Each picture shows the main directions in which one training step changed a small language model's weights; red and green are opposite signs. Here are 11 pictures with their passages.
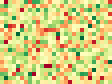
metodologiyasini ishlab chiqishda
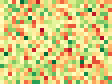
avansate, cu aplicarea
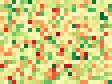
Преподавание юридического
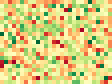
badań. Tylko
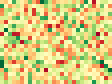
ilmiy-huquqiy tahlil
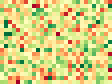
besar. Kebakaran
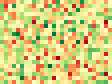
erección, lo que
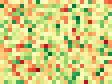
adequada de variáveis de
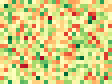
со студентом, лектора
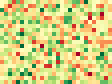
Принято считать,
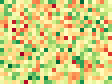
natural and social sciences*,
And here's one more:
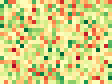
früherer Forschungen sowie
